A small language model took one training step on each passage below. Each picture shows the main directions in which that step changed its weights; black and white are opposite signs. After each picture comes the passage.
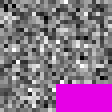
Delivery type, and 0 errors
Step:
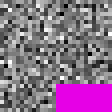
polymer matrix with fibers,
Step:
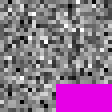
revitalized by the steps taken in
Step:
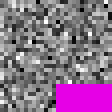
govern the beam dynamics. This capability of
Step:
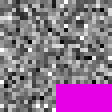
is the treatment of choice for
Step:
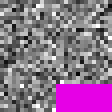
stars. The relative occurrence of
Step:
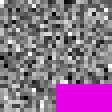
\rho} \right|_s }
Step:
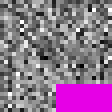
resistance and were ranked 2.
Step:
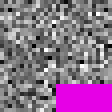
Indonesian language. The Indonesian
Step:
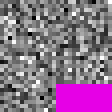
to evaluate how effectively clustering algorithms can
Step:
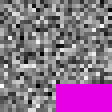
exclusive interests.”).
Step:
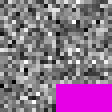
we expect the residual uncertainty in
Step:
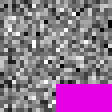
on the results of burnup calculations by
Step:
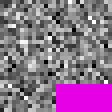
initiative linked to setting or
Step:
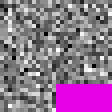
meson by $\langle r^2
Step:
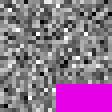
\\ \textit{Embeddings,
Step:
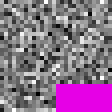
microglia and reduced the total A
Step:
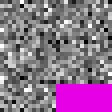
particular locality and hence the problem of
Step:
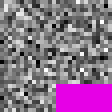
state of one single subsystem of
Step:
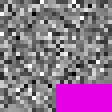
DSG power is also dual to
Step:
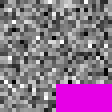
after perturbation \begin{equation}
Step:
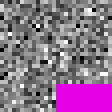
leaves per tree $\langle
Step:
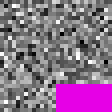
':' sign point of application of the
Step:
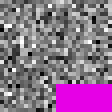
adaptation of sources on one platform, and
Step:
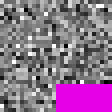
V is a volume, c_p is
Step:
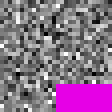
2) would imply very small changes in
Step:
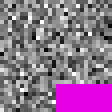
administration. LoGov
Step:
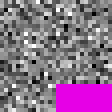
Isothermal scan of the
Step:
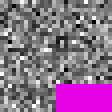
resonances---describing the method
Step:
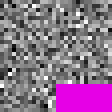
$VP\to VP$
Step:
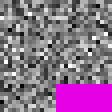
1 to 6 and is determined by both its
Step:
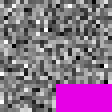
uses some signatures for detection; if
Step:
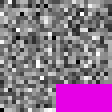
chemical analysis Meerut.
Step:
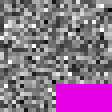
the XCTS system we will
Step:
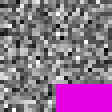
of the SeqCode registry
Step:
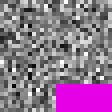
+GST Ref- 1)
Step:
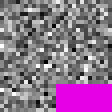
between teachers and students[8;
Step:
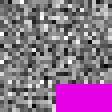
(CaRI). Owing to
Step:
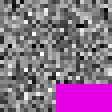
and catalyst, KI, while
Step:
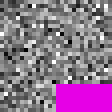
in a differentiable closed form,
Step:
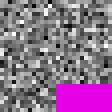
resolve the measured accelerations into a
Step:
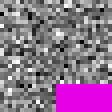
the hot wall early in the run,
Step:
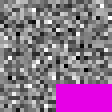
opportunities and can be used to test
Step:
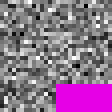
examine whether QFFT has both
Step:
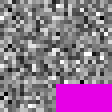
ν_{P-H} and
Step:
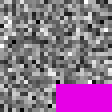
mechanisms by which atomic nuclei
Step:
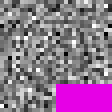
South East. To organize free
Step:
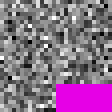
with the global 21-cm signal. We
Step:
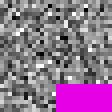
Reddy, M.,
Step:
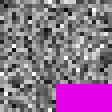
In terms of some parameters such as media access
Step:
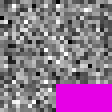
on the denuclearization of the
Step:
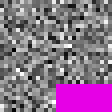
regulations, which requires activities and is the
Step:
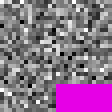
distinct intermediate states, and
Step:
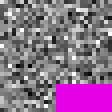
was perpendicular to the maximum
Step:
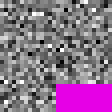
over-all correlation coefficient r between university
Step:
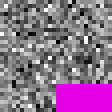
and sections of post-mortem
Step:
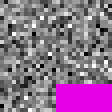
mean-squared velocity and the
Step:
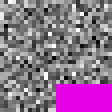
explain some of the differences between their results
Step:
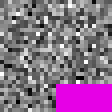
for the infrared excess,
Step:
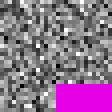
strong function of size: for larger
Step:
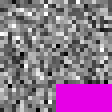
to forecast and regulate
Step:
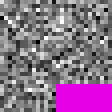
\title{The Missing
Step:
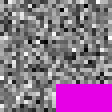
(to be sent to the
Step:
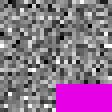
fluctuations at low masses in the matter power
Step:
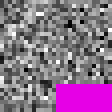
Solving the set of equations one
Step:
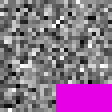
pupils' comfort.
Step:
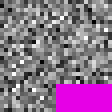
users or not. We need to build a
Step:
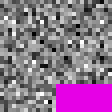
methodology for more effective music
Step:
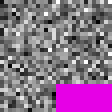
and Ecosystem Management, Institute of
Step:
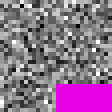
been instrumental in educating world
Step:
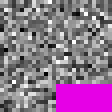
of the game. Both infrastructures
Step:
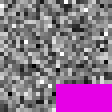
assumptions of education. Larger groups
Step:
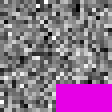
responsibly, striking a
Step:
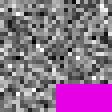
in the first half of the
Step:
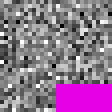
internal records may suffer from
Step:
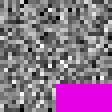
excessive stimulus policies
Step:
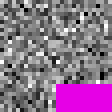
(EEA) arise from the potential
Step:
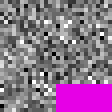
fitness of a combines both metric and
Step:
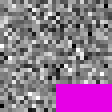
preparing a target image by applying
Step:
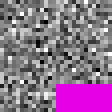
ascertain the impact on the
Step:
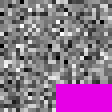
rainfall in the study area leads to
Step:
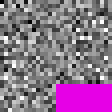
specific plant bioactive compounds
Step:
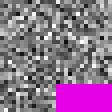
Mari, Giorgia
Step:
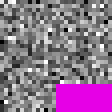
established that pardon can only be
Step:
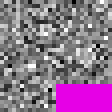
it as a separate prediction task.
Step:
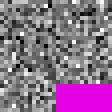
quantum metric $h_{\mu\nu}$,
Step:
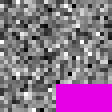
Schizophrenia. The result obtained
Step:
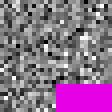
gates may be implemented using conventional
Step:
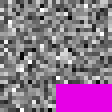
($h_z$) coupling to
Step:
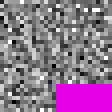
desired source is necessary to satisfy
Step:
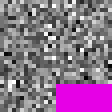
A}$ is not unique and depends on
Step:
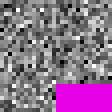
impact velocity, left bottom corner of
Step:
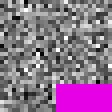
strength (kPa) 15.6
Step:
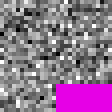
all the errors on its own. A
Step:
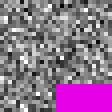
test subsets in a ratio of
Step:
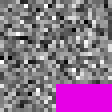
solutions were 28.5 and
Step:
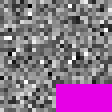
(of the form $W =
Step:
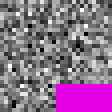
National Laboratory, Los
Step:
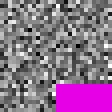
underdeveloped markets. \\ \\
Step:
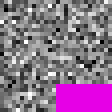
during dataset construction. While the generated
